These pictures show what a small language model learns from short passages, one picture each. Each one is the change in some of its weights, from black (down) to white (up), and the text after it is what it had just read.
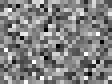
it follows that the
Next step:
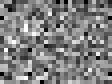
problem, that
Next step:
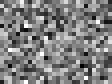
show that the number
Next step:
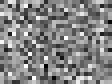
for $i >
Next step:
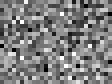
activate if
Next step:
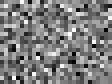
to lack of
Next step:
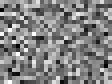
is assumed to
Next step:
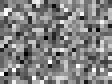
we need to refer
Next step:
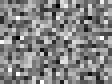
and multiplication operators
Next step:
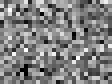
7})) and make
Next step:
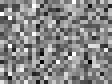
non divisible
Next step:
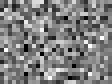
the initial constants of
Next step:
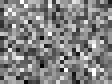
second fundamental form
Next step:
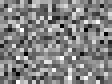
embedded arcs
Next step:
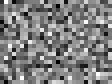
We also calculate
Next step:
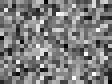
(iii), the
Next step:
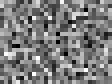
of sets to the
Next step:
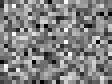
x)$ we assign
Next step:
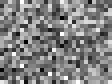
example in dimension
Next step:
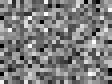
s\le t
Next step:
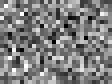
texts of
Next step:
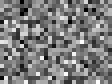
for any function of
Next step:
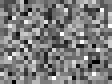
in general be
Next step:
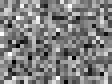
positive relative to
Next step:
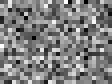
it would have conditions
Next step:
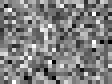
p)$. Therefore,
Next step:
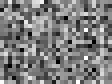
the category of topological
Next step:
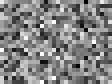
$V$ being
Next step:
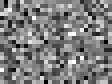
as at least one
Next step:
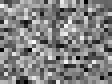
generalized eigenvalue equation
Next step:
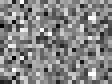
following results thus
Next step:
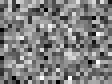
this case.
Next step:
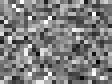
Q$ agree
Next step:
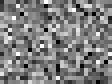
used. There are
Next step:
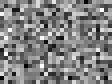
and construct the increasing
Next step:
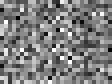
countable discrete field
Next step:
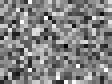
the interpolant
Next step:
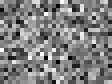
$M$ of
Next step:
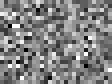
since it implies that
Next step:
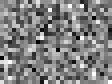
with ratio
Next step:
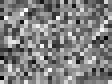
i). Assuming
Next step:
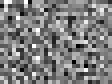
of the subject
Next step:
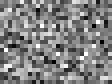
what follows we
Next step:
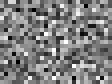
would introduce a
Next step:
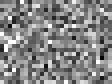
interpolation inequality
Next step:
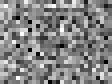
fractional Euler top
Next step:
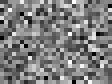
technique contains negative
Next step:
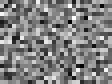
and hence is
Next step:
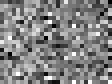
continuum function in
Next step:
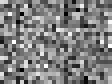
SGP is
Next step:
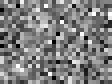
A homological
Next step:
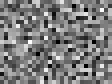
of foliations
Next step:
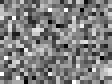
the quotient includes
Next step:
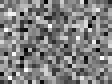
theorem tells
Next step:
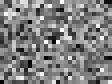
statement of the main
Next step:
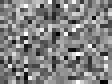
hyperbolic extension of
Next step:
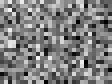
0 , \qquad
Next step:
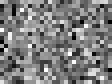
N$ such that
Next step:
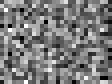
can show that
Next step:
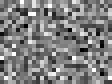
modular irregular
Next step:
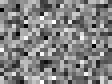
$S$ is
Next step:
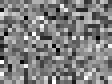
are ad hoc
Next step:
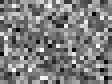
This formula contains most
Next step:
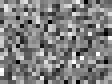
zeta function at
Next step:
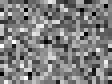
turn, are
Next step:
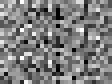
focus on a corresponding
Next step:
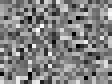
of Mathematics,
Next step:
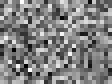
example, expressed
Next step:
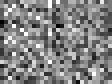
second fundamental form taking
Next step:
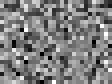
that, for some
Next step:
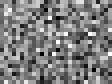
other hand, by
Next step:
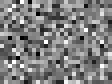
consider dependence of
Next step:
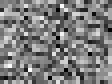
are shown in
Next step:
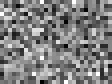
the equality constraints in
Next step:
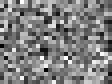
see that there exists
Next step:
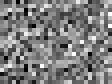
argument as presented in
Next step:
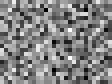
on $\Gamma$
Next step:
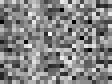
noncompact Riemannian
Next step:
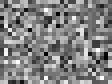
,$ see Figure
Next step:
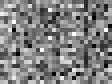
domain each with width
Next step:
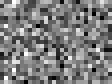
show by induction on
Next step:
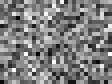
\times S)}$
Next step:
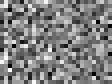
contrary, sequence
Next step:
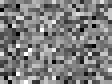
is a finite connected
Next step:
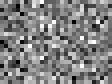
a normal complex space
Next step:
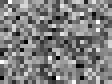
before in terms of
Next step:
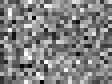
With the
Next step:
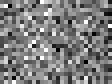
\}$. Note that
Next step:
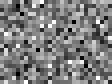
a normal vertex with
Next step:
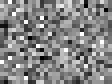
joue le
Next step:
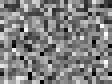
that, for
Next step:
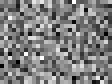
a Levi subgroup
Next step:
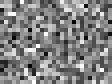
plan to come
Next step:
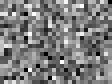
lies in
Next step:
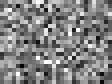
it remains to prove
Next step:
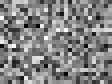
the regular socle
